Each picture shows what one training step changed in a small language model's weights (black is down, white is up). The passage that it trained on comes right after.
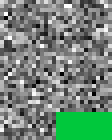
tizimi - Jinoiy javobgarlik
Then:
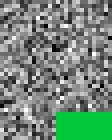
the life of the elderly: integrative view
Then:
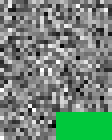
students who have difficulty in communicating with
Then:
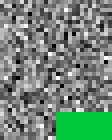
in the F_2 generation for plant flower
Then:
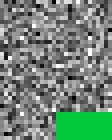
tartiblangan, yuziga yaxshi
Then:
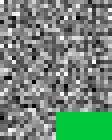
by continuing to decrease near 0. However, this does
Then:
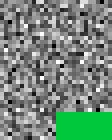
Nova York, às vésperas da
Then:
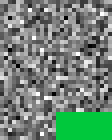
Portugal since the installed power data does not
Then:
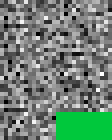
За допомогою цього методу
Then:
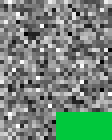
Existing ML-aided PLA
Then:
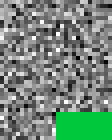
$\chi$'s.\\ We consider the following transformation properties
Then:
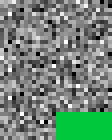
В условиях коренной реформы
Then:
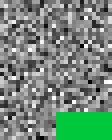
es mucho más reducida, estudiaremos
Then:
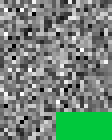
will soon be contained in 90%, 2%,
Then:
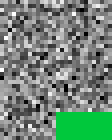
régions d'outre-mer et
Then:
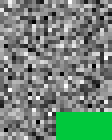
Tata Usaha Negara
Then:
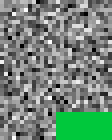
for space flexibility and affordability in Workers
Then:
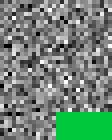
patients, it was observed that 44(22%) patients
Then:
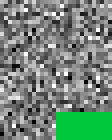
correlation between motion and sound. In this system, a
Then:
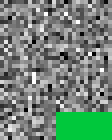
o ideal segregador e discriminatório
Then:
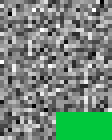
келтириб чиқарди.
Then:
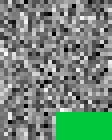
two strands of accountability. Where in a
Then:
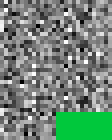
ta’sir ko‘rsatadi.
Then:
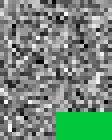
и открытого грунта Д.
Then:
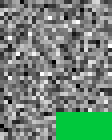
katta ahamiyat kasb etadi.
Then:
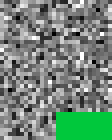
into account. The potential for utilizing wind energy in certain
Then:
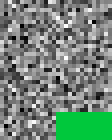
ist *Mycobacterium (M.)
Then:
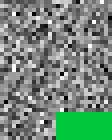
criado um pacto narcísico é fundamental
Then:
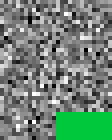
impedance bridge. Direct current
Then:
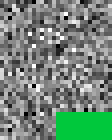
are two random walk-based embedding methods
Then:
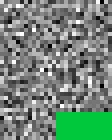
nishablik, yo'l poyi va
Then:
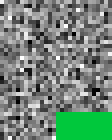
(explanation of the final assessment scales and forward
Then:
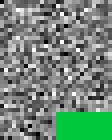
від дискримінації, проявів
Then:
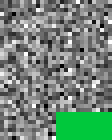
agua, ya que permiten identificar
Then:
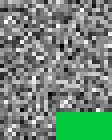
Marongiu G, Podda D,
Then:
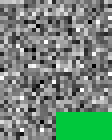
at one-loop. We show that the strength of this
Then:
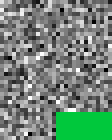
is a girl of clear thinking. She
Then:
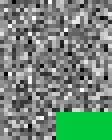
acid was performed for the detection of tannins.
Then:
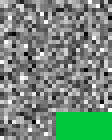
von bestehender Speicher-,
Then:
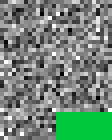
музыкальной мелодичностью.
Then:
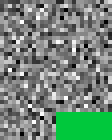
In addition, the second term, $\langle \bs
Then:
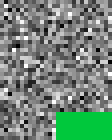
success of an educational process can not be separated from the
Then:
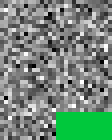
een pensioenfonds aandelen
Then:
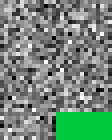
SOP Sequential Ordering Problem
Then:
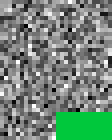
Tablo 1'de verilmiştir.
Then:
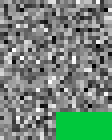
by E1 parameters involving a \civ\
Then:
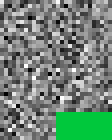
Italy ³ Department of Engineering, Università
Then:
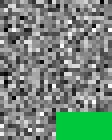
взаємодії використано
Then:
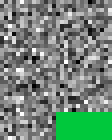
the uniqueness of the educational environment in the
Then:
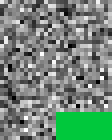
eng muhim bosqich hisoblanadi. Shu bois
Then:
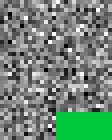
on Disability. Photo credit:
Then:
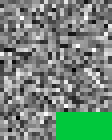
qolgan edi. - Ahmoq! -
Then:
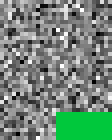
policies by bringing them in line with their own national
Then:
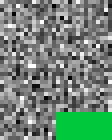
the restoring force of the dark matter halo +
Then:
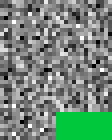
customers - individuals who buy products for personal needs;
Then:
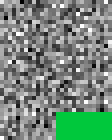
Teoria Queer. **Revista
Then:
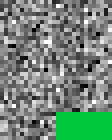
единицы на современном этапе
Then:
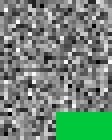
ochiq tonlarini ishlatganda va
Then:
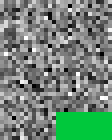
Social and psychological features of teenage
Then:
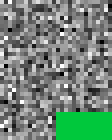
therapies, the issue of reliable therapy
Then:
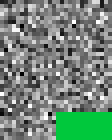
ikkinchidan, soliq davrining
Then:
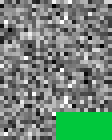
Score Scoring Standards Sub-items
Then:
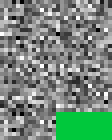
технологиялар воситасида
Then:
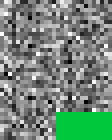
A. Skobeleva, scientific
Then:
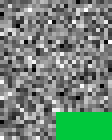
non-widening agricultural universities, and
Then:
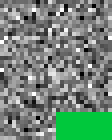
intensity, giving an estimated peak intensity of
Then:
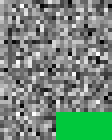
establishing policy instruments for the support of sustainable soil
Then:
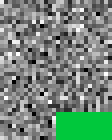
using descriptive and inferential statistics at
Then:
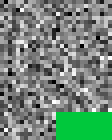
We expect this development to take the full ITS3
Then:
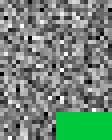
*Currency and Interest Rate
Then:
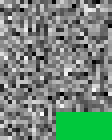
biogás, corresponde a aprox. 580
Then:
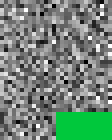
frequencies as weights. We examined and compared the
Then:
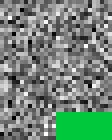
and dynamic friction on wet and dry
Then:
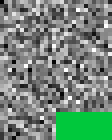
and Bitcoin (BTC) are a
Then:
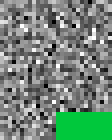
and wet/rainy) levels of marine
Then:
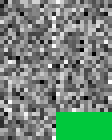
for this classes is as below in the figure. Figure
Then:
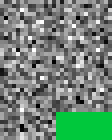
de actividad concreto de que se trate;
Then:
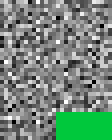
қилишга ҳаракат қилган.
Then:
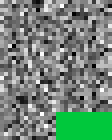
on his works of all subject matters.
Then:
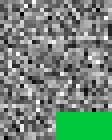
leaders have a significant effect on employee work
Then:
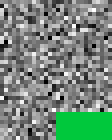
миндалин демонстрируют
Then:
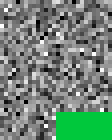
onions and shallots in Burkina
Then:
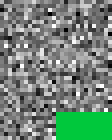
same label as the majority class and
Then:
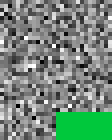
optimization (PSO)-based and lambda
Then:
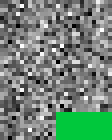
ориентация, компетентностный
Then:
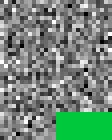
for data processing and manipulation, and
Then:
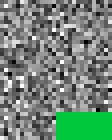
Abstract: A small drop that
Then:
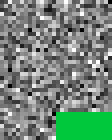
“Proyección Financiera mínima
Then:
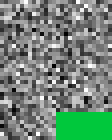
The basic idea of this paper is to determine aggregation
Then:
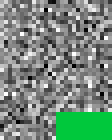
институти тушунчаси ва унинг
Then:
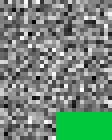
access to prescribers and pharmacies
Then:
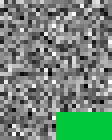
tedesca accusava di questo
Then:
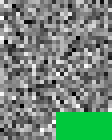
oscillations. The networks are trained with supervised
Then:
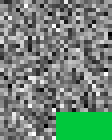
Can this option provide better generalised protection than others
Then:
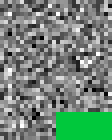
Table 2: Laboratory findings in the cases of the study
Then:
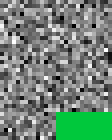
Anglashiladiki, turli
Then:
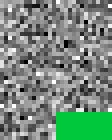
Yunjiao Luo - School of Public
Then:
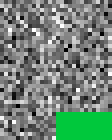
two by two square, surrounded by material with effective
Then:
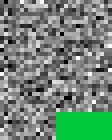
deganda insonning kuchli ta'siri
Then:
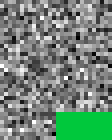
mathematical education of future teacher. *Theoretical &
